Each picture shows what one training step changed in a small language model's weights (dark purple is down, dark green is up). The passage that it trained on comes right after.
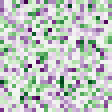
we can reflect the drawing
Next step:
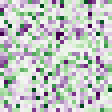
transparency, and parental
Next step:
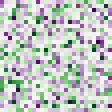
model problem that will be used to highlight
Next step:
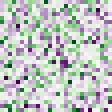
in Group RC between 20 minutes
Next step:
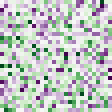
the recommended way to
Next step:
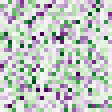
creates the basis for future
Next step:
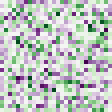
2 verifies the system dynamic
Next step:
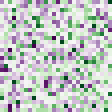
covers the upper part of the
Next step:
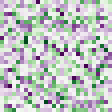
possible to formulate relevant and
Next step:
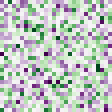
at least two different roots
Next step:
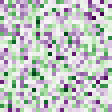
on a blow-up. We start
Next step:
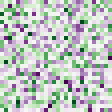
from how the surrounding tissue
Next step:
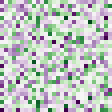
on $ \Sigma$ that is dual to
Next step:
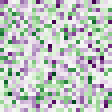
data processing. In addition, it is associated
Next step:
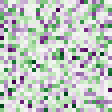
that, for a combinatorially defined
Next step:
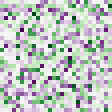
much encouraged in
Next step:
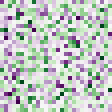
day 28. Including
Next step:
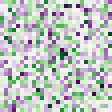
in law for prediction
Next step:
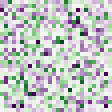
to execute a transaction at
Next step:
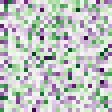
Figures 3 and 4), and this leads
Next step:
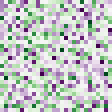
and 1000 kbps) with
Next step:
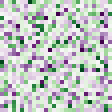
$v_4$ are adjacent
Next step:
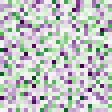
and only 10 mental processes.
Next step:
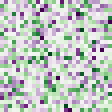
Note that the inequality follows from the assumption
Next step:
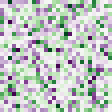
violate or deviate from the
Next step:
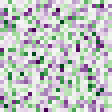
educational material, create
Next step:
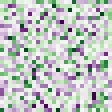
because \eqref{pqageneral}
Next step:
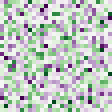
$. But then, given any
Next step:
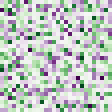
satisfy the assumptions of the proposition
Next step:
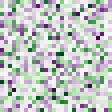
\roth}{\exists y \in
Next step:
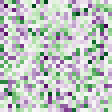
of the parameter $\varepsilon$.}%
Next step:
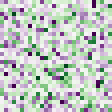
perovskite devices. In
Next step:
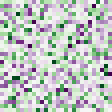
Severe bone deformations
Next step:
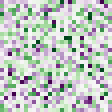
above maps remain injective.
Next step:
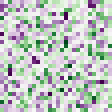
and cofounded by many factors
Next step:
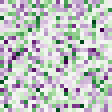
on $W$, while the number of
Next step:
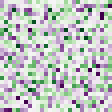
or right--endpoint of one of the
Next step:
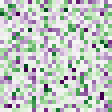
"phrase" - "it is a
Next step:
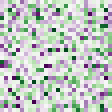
for this well-known fact).
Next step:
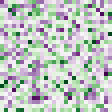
stand. Versal. Land
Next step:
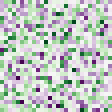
in the following situation.
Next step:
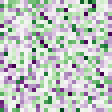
$P\longrightarrow Q$. \item
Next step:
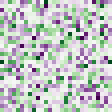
the system of ODEs $\dot
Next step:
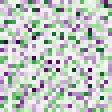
subclass ${\mathfrak{G}_{AC}}
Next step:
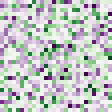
factors [3]. Among the
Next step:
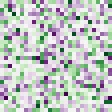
modelling, constructive
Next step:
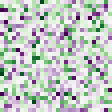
\eqref{8}, we have \[
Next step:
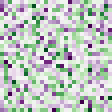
to the true direction vectors
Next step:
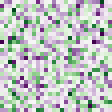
an impact on capital market
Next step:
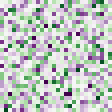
that a circular pie is to be
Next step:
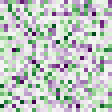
as *Yin–Yang*
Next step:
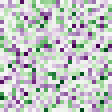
various combinations of trimming
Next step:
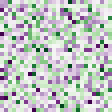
to ensure the competitiveness
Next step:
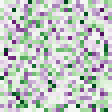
brought to the theater area from
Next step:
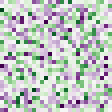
Dual-band DPA
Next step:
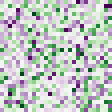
middle part of the pastern
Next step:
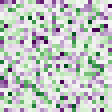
minimal. It is also possible that
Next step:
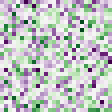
processes to which our theorems can be
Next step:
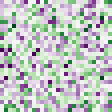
our algorithm and the truth are
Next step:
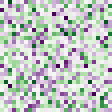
alcohol do not tally with those
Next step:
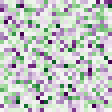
days of training followed by one
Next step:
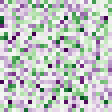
of Oslo, Norway
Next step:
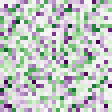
have a significant influence on the
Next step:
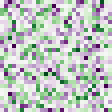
the equality $$S^N(\vec
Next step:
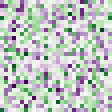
and to {\em prove} its stability or
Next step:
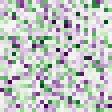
recall the original definition by
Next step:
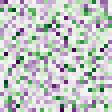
symptoms. The typical
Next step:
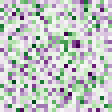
is played the compact integral operator
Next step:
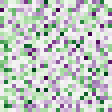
that $\alpha<0<\beta$ and
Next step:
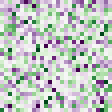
processes with calculated parameters
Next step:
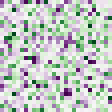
their future professional
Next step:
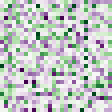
acervulus was cut from a
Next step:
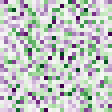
pH values. The acid solutions are
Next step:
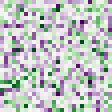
erythema of the palpebra
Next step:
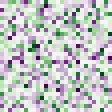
the property $ii)$ of Lemma
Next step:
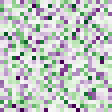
tricky English
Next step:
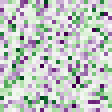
the case $\mfa_1 =
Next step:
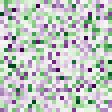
tens of Hz, thus
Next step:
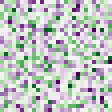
and some 125 members of the
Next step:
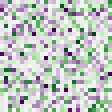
to perform the computations
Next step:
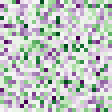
of the public and private
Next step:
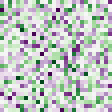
satisfying $\dot{x}(t) =
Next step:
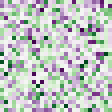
materials as it was seen in the current
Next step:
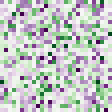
the business. Lack of
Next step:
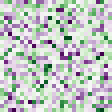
sport mashg'ulotlari
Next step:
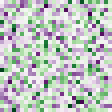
a typical collateral
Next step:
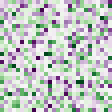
a minimizer of ${\cal A}$ in
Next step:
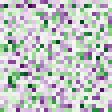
less than 3.0%, the
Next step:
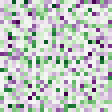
experience the same dire conditions he had
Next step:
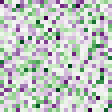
parameter $\alpha$, and other system
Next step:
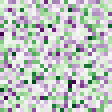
or in combination with other interventions
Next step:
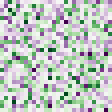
described in this report), where the
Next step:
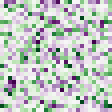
It follows from the definition that the central
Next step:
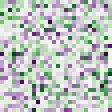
curing procedure, a $\tan
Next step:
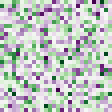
all $\gamma\geq \gamma_0$.
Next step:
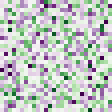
trivial result. In a seminal
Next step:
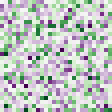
violence among female students in
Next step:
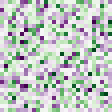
the phase function $\phi$, as opposed
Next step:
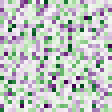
the conditions of the Gromov precompact
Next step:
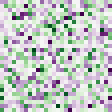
Services - Acquisition of
